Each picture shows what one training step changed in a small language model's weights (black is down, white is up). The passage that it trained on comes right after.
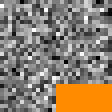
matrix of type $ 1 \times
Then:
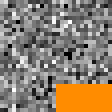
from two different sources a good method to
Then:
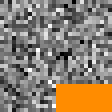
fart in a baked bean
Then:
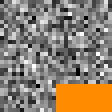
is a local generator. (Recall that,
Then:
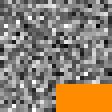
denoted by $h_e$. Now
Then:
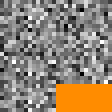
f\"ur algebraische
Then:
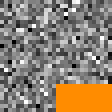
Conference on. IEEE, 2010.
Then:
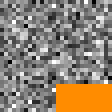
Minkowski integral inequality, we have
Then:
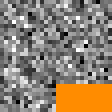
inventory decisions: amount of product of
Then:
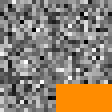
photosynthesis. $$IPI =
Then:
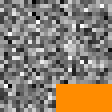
may develop other psychological disturbances
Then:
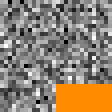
design orthogonal receptors for efficient cell
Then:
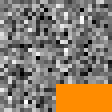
on the marriage to the
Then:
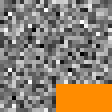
stationary points and so one should not require a
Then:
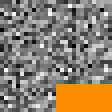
of pruned semi-special
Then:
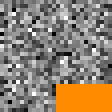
\end{equation} where $\epsilon$
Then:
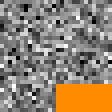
in G20 Countries*
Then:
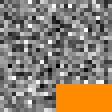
the measure $u dM$, we see
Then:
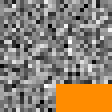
of the generator is a block type input as
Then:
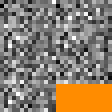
hours, 48 hours and 72 hours
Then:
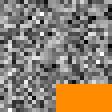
)=1 \cdot \circ$ and
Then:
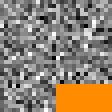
there is an equilibrium $u$ of
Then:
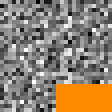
results point that although test vectors generated by
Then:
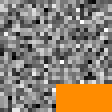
2022, which generated hundreds of
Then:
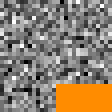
unexpressed demand on migration
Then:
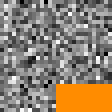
layers}}$$ Feed intake was obtained
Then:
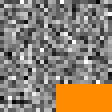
a perfect institution that can fulfill their
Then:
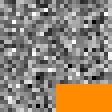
by which any meaningful educational goals are
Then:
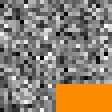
information is available. Electric
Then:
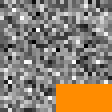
And Medical Research |ISSN
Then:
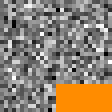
transform type, and we obtain the desired integral
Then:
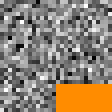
\ditem Sperlich,
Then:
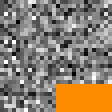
14 years of age declined in countries
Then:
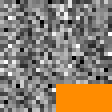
Journal of Forensic Sciences 60:
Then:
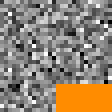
such as Total hardness, Ca,
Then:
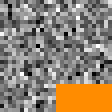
moduli space. The necessary techniques are in
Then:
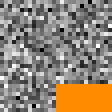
fact made consumption of homemade meals
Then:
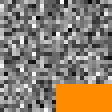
must be made to reduce the frequency of this
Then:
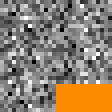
platform. Our results include the mapping of
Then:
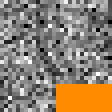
later on, this paper will discuss one of
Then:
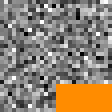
structure and the action of $T$ is
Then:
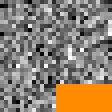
half elements were required, two of which had
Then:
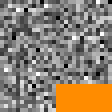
over the unit interval $[0,
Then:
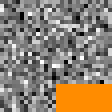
It is considered one of the key factors in
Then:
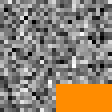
NPAs. The study also tries
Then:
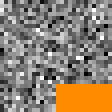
improvement measure (€/year) T
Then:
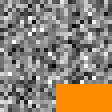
f \to Z_f^\ell =
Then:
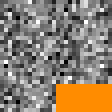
employment of the population, and the increase of
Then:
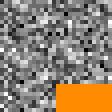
organising, strategic, commitment, learning,
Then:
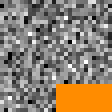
be another ... There was still something
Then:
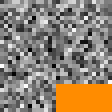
words, in this paper, a level 7
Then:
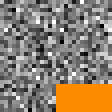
will be further specified in the project communication and
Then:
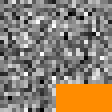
analysis. On the insights of school guidance
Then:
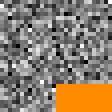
events. One of the intentions is to
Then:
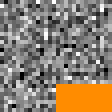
the society of the old South serves
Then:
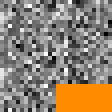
such as FH1 and FHN
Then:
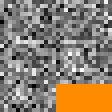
marketed preparation which concludes that
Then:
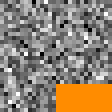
with 2 vCPUs,
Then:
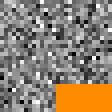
guard column (12.5 ×
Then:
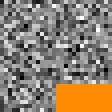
the bacteria i.e.
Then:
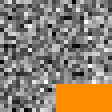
that in (c) and (d)
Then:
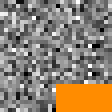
at deepening the direct impressions of
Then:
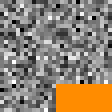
stress concentration that occurs due to notches
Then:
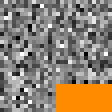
making and Neyman-Pearson
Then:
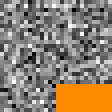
guidelines provide useful algorithms to guide primary care
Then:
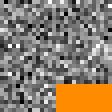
ischemic injury in mice
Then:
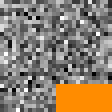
Identifier Delivery and
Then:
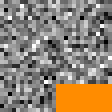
the first orbifold Chern number of the
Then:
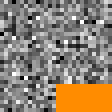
a context aware, adaptive and personalized
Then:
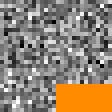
short distance is only possible with the subsequent application
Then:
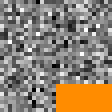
quasi-uniform. \ot Since we take
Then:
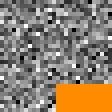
& Absolute value of the
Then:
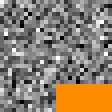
optimal sensor housing, and the
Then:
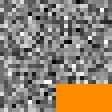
B. Measures 1. The
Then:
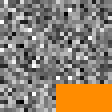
occupational diseases of Ukraine
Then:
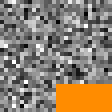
in the mental domain rather they push
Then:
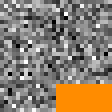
exponent of the flow). Through this
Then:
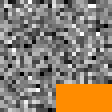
to follow the project's social media and share
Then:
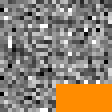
lattice ideals we get the following:
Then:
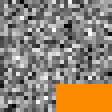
iterations, inverse Wishart priors
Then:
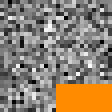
$\nabla f$ is a left-invariant
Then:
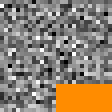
the residual $\norm{Tv -
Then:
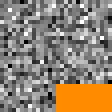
the other hand, the fixed point class represented
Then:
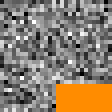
found 46 vertebral
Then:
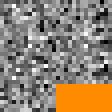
any ring $A$ the automorphism
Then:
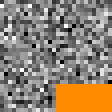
the gender ratio is 1:1, but
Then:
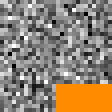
New York Times newspaper
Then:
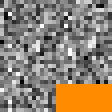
1**, bottom). In this case, most
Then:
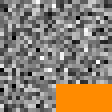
and $0$ slides on a single
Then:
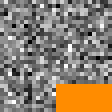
subgroups of~$R^+$ and that
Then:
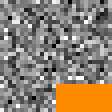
Then the time evolution error for each
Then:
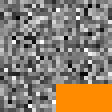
located at the foot of
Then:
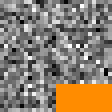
^\circ := \bigcap _{i
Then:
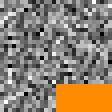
(PHJB) equations associated with
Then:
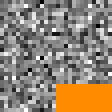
board's more significant influence over increased
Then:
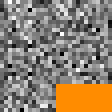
plain FGD (see Figure 2,
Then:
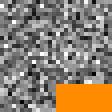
so we have to prove only the
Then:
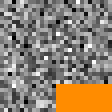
day at their homes, places of
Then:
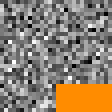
approaches one (that is, as the
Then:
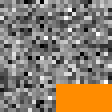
[13]. Measurements were conducted
